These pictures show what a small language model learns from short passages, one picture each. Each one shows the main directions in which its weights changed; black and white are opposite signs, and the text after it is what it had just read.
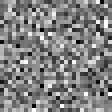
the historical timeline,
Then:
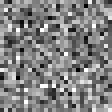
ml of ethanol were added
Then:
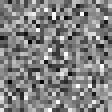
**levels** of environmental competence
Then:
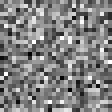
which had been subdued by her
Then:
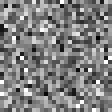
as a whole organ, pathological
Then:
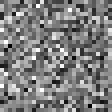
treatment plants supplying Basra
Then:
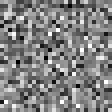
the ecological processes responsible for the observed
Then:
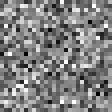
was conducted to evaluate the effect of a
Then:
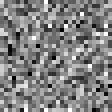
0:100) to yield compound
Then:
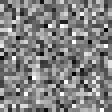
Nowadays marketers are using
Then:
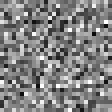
Chem. Phys.* 15
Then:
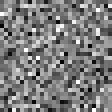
(FOS) but at the same time an
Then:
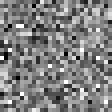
which are needed to re-establish
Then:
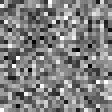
larvae, measured pollen
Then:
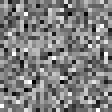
1: Show the most regularly
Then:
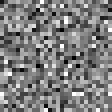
incident impact energies.
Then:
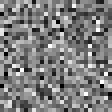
Kyoto a remarkable expression
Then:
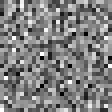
of text that in its temporary
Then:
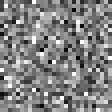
after eating. After the end of phase
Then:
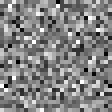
part paper' to highlight the
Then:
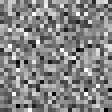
social media training, and first aid
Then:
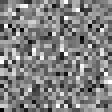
was added and refluxed for
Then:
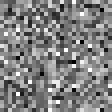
the workshop, make sure to have
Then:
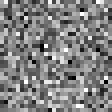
on the canton). Our data
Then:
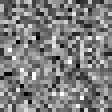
compared to other donors in several
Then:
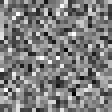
data, trained models, explanations,
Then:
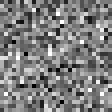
male-dominated industry
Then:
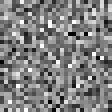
Commentary on *Patel*
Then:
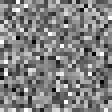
the tissues. Calculations can
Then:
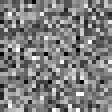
the group, which is imperative to
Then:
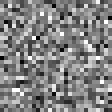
the guest OS. WebGL
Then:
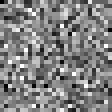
for the following conclusions.
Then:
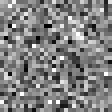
climate information. When asked
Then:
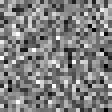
the fixative, whereas the
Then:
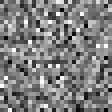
Table 4: Variables AC
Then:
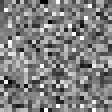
PDT Policy Development
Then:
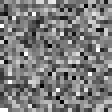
using TD-GC-FID.
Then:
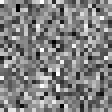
tree-hole tick
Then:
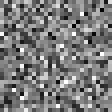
in government institutions including the National
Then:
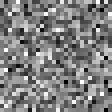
This Deliverable details the
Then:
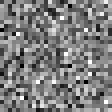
a living document. The
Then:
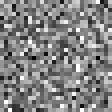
Africa is constrained in so
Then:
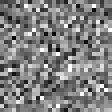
difference between the compliance of companies
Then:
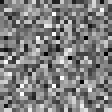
For simplicity, we start from
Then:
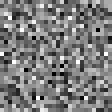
of ENT, SMC,
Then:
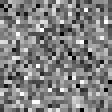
Switzerland, 23th
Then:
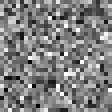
years of its existence were included for the
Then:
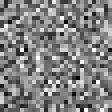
staff from engaging in
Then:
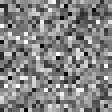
applied in SunCoChem?
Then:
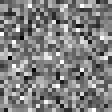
the gallbladder seen at
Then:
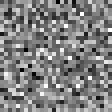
the method of natural science
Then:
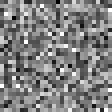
of the entire infrastructure and the development
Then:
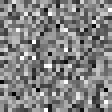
dataset. From my understanding
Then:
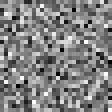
of the problem as quickly as
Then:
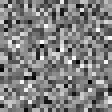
in Probability Theory for Use in
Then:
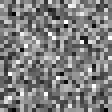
affordability of the EL
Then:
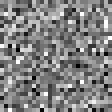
the experimental data. TB and CM
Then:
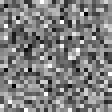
abundantly on wastelands
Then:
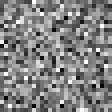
according to the input data; the search
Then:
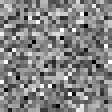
MPA as it is not widely
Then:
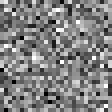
oxidation reactions lead to the
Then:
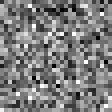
an echinoculture feasibility
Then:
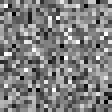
genetic manipulations can be conducted
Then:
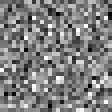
mentioned about Chander's
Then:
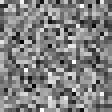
core aspect of SB -
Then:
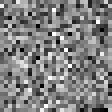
with HIV infection does not exhibit
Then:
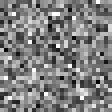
explain high risks of any head and
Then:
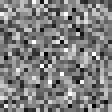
of 3D printing range from the
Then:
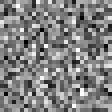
[10] describes a system for
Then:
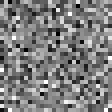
perceives him or herself
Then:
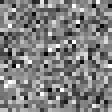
average delay time of all intersections
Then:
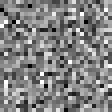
Organic dyes K (min
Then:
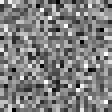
sucre ; Côte
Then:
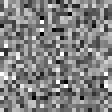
5. Thermophysical properties of
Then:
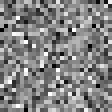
reported that past financial stability,
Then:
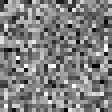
forward and reverse direction.
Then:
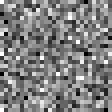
three identical local sensors with different
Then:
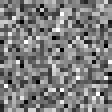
of the peritoneal cavity than
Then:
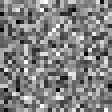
Why without faces? Why
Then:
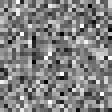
Risk Factors Associated
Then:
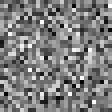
process we would like to use some quality
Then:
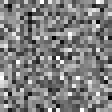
question: If classical mechanics
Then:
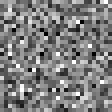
the present. The government has seen it
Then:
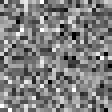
to find the adjustable parameters of
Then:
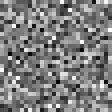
the antibiotic resistance of
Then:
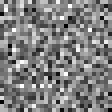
request. Article 6 paragraph
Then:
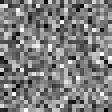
graduates of USL along
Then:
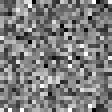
such as Cz, over the specified time
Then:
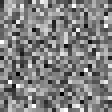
that during and after the pandemic, they
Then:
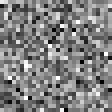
tertiary institutions are a complex
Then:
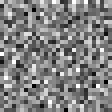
the volumes were shipped between
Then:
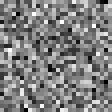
economic risks, impact assessment modelling
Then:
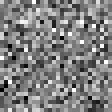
only horizontal plugs are
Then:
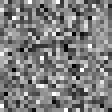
of an ear canal, a
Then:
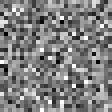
R. Spatial Motion in
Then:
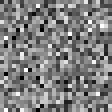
relationship between socio-economic
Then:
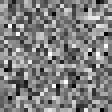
state and the surrounding world,
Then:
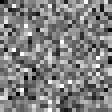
PhoIndex with the sources
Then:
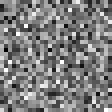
increasing efficiency, and ways to increase
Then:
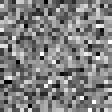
algorithms and techniques. He is
